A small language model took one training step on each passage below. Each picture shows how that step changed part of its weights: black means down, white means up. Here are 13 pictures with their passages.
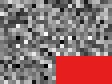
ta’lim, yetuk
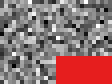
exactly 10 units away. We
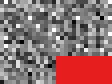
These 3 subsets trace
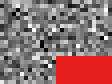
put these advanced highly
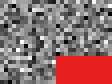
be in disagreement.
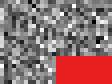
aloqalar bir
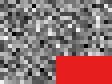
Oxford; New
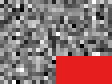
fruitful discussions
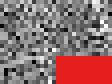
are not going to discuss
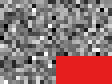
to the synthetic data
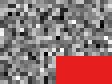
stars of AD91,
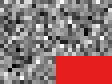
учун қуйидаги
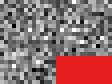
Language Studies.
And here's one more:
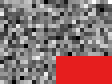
й об'єктів
